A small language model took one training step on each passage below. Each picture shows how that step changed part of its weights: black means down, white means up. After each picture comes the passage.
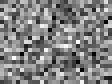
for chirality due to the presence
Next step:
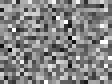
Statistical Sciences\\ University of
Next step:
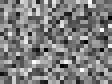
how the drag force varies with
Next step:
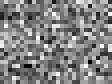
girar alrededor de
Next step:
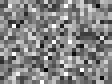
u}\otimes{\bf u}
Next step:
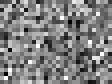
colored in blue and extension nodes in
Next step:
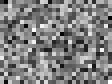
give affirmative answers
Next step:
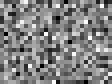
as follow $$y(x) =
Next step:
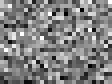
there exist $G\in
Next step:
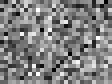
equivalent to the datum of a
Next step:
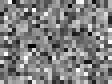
as usual by $(A \circ
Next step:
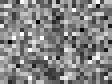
the integers modulo $m$. It is
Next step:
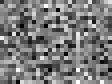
Information are send to
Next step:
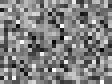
3/4 l$; the coordinates of
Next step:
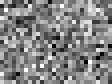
$Y_v$ be the set
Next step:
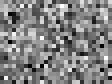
and the positions and amplitudes are $ \{
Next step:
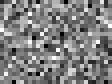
design parameters, and a jump of angle
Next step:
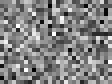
these spatial cues. %how these
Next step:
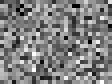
use a recent version of an ED
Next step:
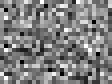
the single-layer FeSe under an
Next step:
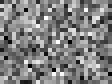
plateau current measured by Yue
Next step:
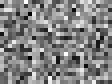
(ETM). As is visible
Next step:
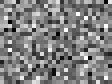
\] Thus, we distinguish two
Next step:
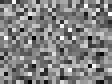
comprehensive datasets and the transfer learning techniques
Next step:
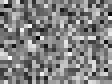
configuration the demon must erase
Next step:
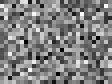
where low-frequency errors are
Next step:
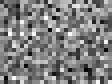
The problem stems from so-called
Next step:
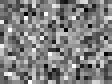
\end{equation*} Il
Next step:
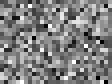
lines are numerical calculations using Eq.
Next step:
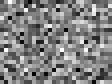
block of the effective Lagrangian is the field
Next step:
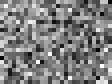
$s_A$ is then
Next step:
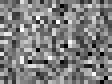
the longitudinal and
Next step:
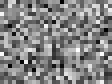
in nature and attains a value
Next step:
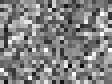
region for which scattering affects the
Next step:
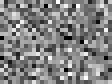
For every $0 < p <
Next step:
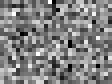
two commuting generalized complex structures
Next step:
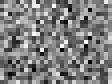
each direction with periodic boundary conditions in
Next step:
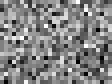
commutator subgroup or subalgebra,
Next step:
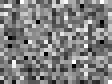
the Raman vibrational modes in
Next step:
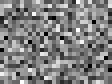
the Laplacians studied here are the
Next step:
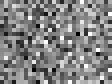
von Neumann algebra such that each finitely
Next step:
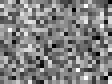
all simple Jordan curves
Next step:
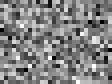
to be identical with the modulation
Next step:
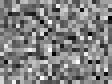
volumes in a sliding window
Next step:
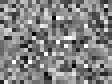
for dynamical self-consistent
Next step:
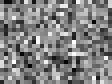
the Earth's interior structure is
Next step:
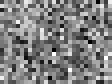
2.5. Electrochemical
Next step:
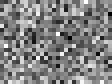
three vertices of $T(\sg)$
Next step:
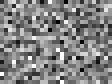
Then we have the completely isometric
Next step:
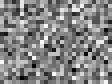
type from B-M, at
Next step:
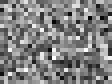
polynomial in $z$, defined modulo
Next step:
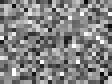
large higher-order terms may well be
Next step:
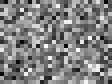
include some examples showing the performance of the
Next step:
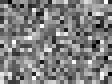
\textit{arc complex} of
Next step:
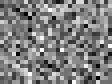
is seen experimentally. It is clear
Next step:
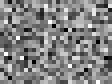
nodeless superconducting gap, while our
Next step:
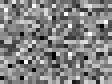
such a small disk. Although it
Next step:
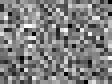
\, & \langle k, i
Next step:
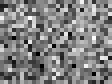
filtration $F_0
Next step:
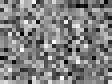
X partitioned to subset of elements
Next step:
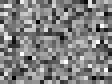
the notion of quality to affect and define
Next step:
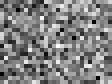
Schaposnik, {\it
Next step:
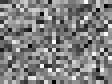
of fusion ignition in a
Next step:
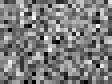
of asymmetric pinning potentials and
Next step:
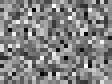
most instances, represent systems of systems
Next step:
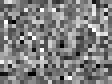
state with angular-momentum quantum
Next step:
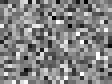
be presented here. Thus, the necessary
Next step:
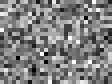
shows the repaired term over the
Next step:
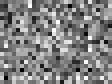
by means of the Equivalence Theorem).
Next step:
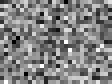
of the top is rotated by an
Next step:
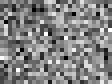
vector bosons, $m < 2
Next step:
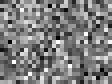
words the number of special involutions
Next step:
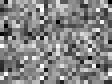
\emph{Memoirs of
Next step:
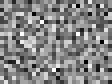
i.e. it is the number
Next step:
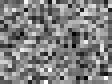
large or small angles that adversely affect
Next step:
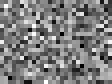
a one-dimensional projection,
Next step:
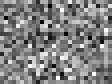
such as reels. This approach
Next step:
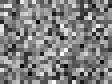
the outcome, or about the joint
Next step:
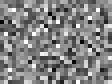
\bigwedge_{|\alpha| \le
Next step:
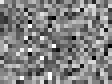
initial Riemann problem corresponding to the previous
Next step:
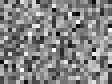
this entire class of materials displays
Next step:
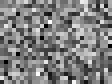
Fe concentration. Fig. 3c and
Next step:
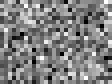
all $i$ for which
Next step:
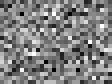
Not.\ R.\ Astron.\
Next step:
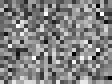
1 of \hskip.1em
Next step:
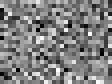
Corollary \ref{holocorollary},
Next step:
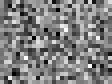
Without loss of generality, we suppose
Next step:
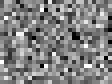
for DUNE, we consider
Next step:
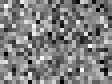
a new diffusion path on the whole interval
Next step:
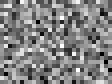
the parameters corresponding to the blue sequence for
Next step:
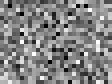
a)\id_M =\det a
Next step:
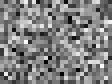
into two major steps: (1)
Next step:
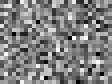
the remaining derivation goes unchanged.
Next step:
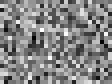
3$ times the critical angle of
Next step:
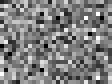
of the target or even the detector are
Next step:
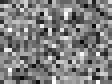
of these higher order terms, encoding the
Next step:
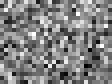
(ZWR), with in principle
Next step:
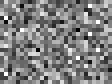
G. York et al.:
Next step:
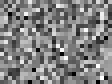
the proof is literally that of
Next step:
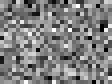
Varaiya}\\ For a system
